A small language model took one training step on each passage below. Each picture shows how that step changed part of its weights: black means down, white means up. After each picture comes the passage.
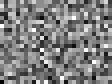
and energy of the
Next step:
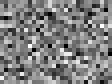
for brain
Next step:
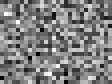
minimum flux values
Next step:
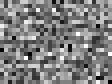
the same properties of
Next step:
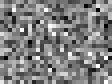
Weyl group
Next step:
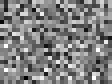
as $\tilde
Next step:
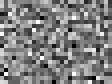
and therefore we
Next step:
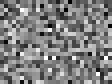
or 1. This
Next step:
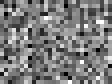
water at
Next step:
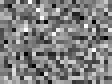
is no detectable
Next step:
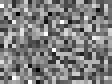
momenta to
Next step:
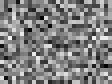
is seen for
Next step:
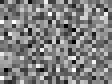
sets. For
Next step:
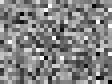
the limiting
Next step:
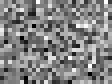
seeking process
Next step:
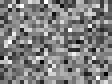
This file,
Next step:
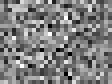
later in their
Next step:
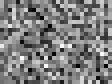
is not possible to
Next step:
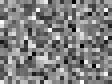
characters and for
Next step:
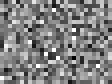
regions where the
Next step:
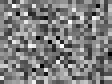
$\Delta t
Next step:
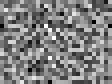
much of the
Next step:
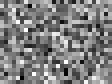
each continuum
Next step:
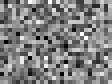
a system to
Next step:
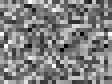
this, we
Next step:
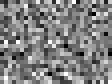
spectral break
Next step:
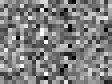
cusp and
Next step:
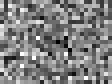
and implicit
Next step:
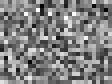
at room temperature
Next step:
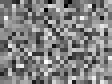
plane is
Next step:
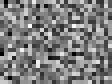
solution of the
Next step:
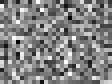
regression models for
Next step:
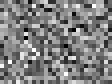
physics are
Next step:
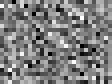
then chose the
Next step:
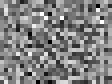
can still
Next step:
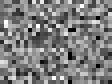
represented by the
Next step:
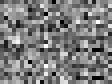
newer generation
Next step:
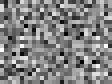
data points.
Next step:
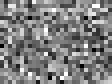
important to increase
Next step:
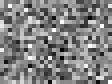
the inward
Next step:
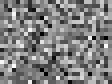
is known,
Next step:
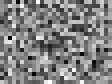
Italy and
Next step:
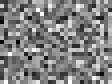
be represented as
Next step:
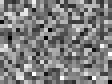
equation solver is
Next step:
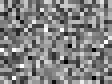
flow. These
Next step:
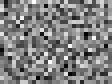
framework of
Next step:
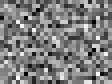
also performed simulations
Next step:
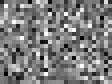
smaller. We
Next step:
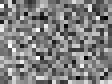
Lee and
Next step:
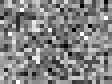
a question
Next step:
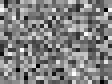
analysis of fitting
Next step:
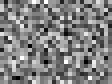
simulation techniques such
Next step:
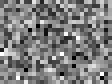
TeV) have
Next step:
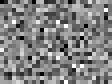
back edge.
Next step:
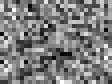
may not be
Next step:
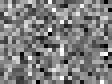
this contribution,
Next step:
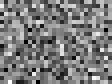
spin state for
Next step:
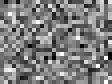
We found that the
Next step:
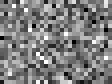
body of
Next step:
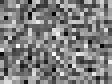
) \quad
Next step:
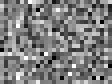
where interactions
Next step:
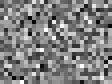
large size limit that
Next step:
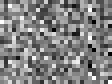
allows both the
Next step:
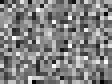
starting from an
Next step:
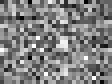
from Cs
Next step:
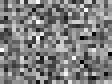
a Mn
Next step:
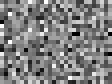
store energy
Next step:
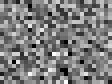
can exploit
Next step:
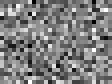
can be poor
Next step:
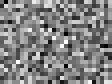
QCD this
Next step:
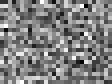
sources such as
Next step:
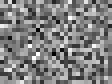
explain the
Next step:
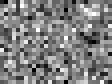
Adding noise
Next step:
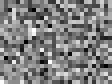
is expected
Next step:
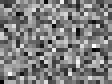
error rate of
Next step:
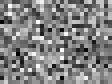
one assumes
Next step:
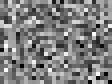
the plot where
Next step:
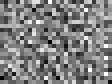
a third
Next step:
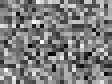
with :
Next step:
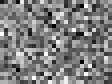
sources can be
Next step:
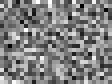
pointed out
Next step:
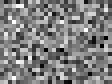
In Equation
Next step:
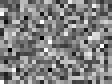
central TR
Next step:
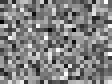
play a significant
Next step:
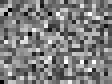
choices of
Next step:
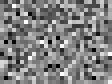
$\left| P
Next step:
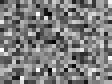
\medskip \\
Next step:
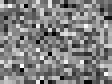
dressed by
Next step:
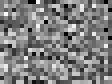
to neutral
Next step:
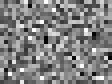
large SPC
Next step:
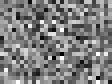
shows the dependence
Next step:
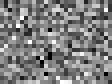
evolution would look
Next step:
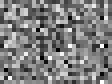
$c$ we
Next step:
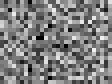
was carried
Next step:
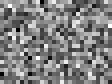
The system uses
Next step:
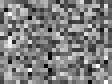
we can define
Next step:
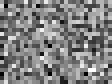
same as those in
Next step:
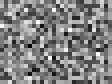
the first part of
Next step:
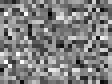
are dynamically
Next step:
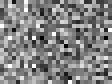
mostly use the
